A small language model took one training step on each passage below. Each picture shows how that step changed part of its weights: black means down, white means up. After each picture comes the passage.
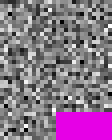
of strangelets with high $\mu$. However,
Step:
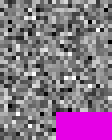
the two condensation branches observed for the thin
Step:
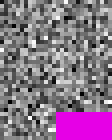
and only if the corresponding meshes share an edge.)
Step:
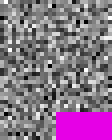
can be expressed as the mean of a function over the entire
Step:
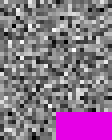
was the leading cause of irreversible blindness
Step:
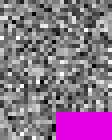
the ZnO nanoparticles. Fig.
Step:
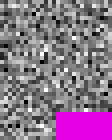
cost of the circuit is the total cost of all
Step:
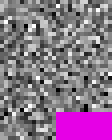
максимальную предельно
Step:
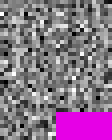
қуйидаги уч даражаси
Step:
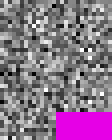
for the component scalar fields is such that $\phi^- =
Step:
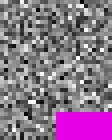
характерный стук щеток о
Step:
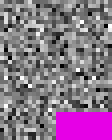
50% [13,14]. Any manifestation of
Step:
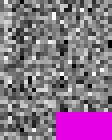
combined operation. ## 1. Introduction and
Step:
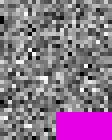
density did not change significantly over 200 ns, but the
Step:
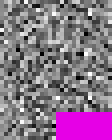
door negatieve buitengewone
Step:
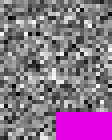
o'rin tutadi. Muhim
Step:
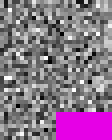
Having a wide range of data doesn’t
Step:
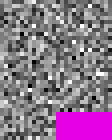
perceptions, specifically as they relate to experiences
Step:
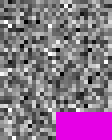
arbitrary number of particles.\\ $\bullet$ {\it
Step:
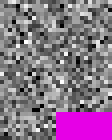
16 and 30~meV. The fact that the
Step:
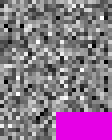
majority of which are fully decorrelated from it.
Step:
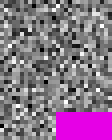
илмий тадқиқот ишлари
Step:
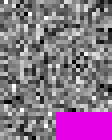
bow shock is characterized by a turbulent
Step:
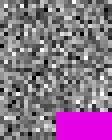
criteria are emergent and multifaceted.
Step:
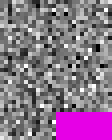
engage in conflicts, and an inability to
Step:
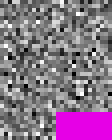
Supplementary material and [23]. We consider the case
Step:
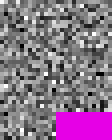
effect on the condensate reservoir. This is
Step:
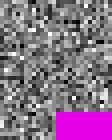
(DSc), профессор, Ўзбекистон
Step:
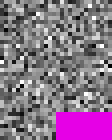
adjust the feature maps clustered together. We use the
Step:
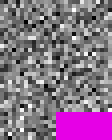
variety of network economic analysis. This is the reason we
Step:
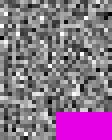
visitors, as well as improving accessibility. As for
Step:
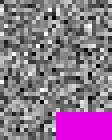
специалиста. Самые
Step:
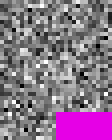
\citenamefont {Kawasaki}, \citenamefont
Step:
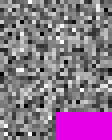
Means for Experimental Group Relation to Physical
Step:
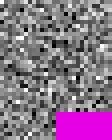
integer, $p$, determines the
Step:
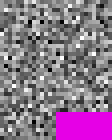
anemia (IDA). IDA is
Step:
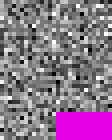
$t_{opt}\sim 3\times
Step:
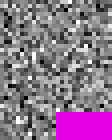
conserve combined $CP-$parity. Then
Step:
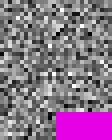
or the observables $\Omega_{0}^{{\rm
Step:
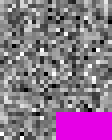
обучения в соответствии с
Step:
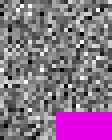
of the boot from the binding during a fall.
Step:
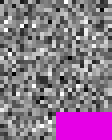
is repeated until a good set of latent values and
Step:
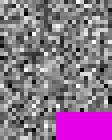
service.type: system message: Oct 22
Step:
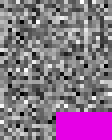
a training time of 1:28h using a
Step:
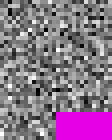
of freedoms which do not belong to the same cell.
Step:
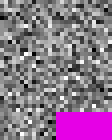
A smaller proportion of respondents had served for 11
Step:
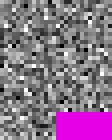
parameter indicating model complexity\\ $d$ : effective number
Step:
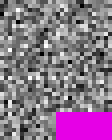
Acesso em: 07 de julho de
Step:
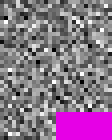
moral values of students every day. Education and
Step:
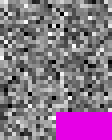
the visual reflex pathway). 2. Centers of
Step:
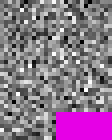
with postcopy. 1. Reduces the number
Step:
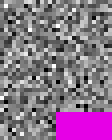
sensitive to both production cross-section and kinematic
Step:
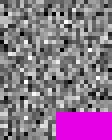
ham moliyaviy turlari mazmunini
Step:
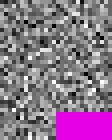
analysis. It is noted that in all studied documents there
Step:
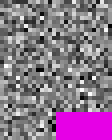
that, for example, the Reputation of featured
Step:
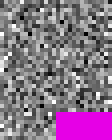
patients (10%). Among neoplastic
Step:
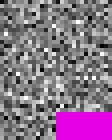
practical circuit was projected for other purposes
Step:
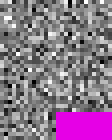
nitel araştırma
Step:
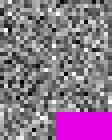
hidden clocks \cite{Clock} to explain
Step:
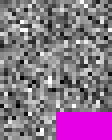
Obesity Awareness Scale
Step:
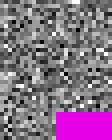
upper mass limit of the IMF, initial cluster mass
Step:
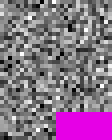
anxiety, depression and mood.
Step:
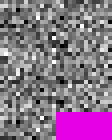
scientific purposes and with a variety of
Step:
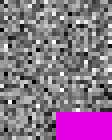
ENERGY HARVESTING
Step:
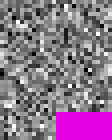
state in CeCoIn$_{5}$ in zero or low
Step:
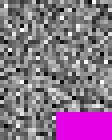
regarding the collection of the LCA data for the identified
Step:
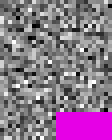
of CFTs can be derived from the scaling dimensions of
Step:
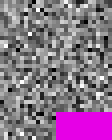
excitation waves cannot stop or reverse the direction
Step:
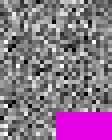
This is fully acceptable and simply corresponds to a
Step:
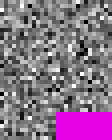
dáwirine baylanıspay,
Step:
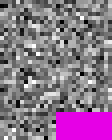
dolzarb muammo..... 64
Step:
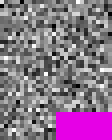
the laboratory. When the fungus had fully
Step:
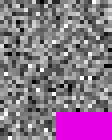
are related to the gaugino mass as
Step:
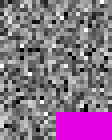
cea mai mică valoare înregistrându-se
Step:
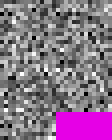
crescimento. Brasília:
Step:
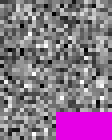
obras como esta que agora tive o prazer
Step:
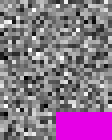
was performed. The cyst content was serous, with
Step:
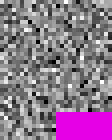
Indeed, substituting in the reaction route rates
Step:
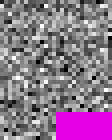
creative citizens. To succeed with the scheme
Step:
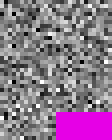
de aprendizaje, y WhatsApp se ha
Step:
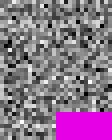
with glitch solutions, we find that the characteristic size
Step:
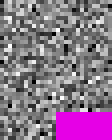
the value of $x$ is a measure of the formation
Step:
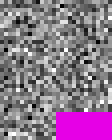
154 Abdulloyev Asliddin
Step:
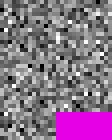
*et. al* (1985) parametrized
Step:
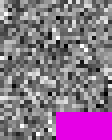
ser uma intervenção valiosa no tratamento de
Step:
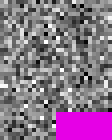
layer to be $\sim$ 25 nm thick. The
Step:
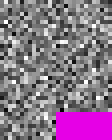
much larger than the original convolution kernel. In fact,
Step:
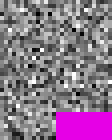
Con frecuencia, filosofía y
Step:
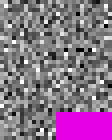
using the same methodology as it appears in Meixner's
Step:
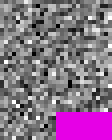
\section{Extracting the Debye
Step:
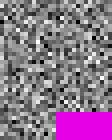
edge of the target image and obtain a high-quality
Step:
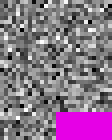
Modern alternatives for creating patient specific implants
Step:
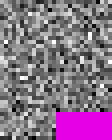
shows the results of failure range forecasting
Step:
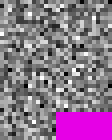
80% sobre el total, como bien ha
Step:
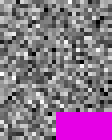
Shuxratovich, iqtisodiyot fanlari
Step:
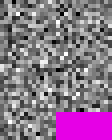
y protege a la libertad como un
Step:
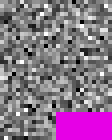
keng ishtirokka asoslangan
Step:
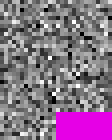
les **conditions de travail, l'image
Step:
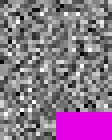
of fairness products by using Critical
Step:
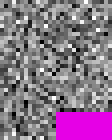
\end{split} \end{equation} which are
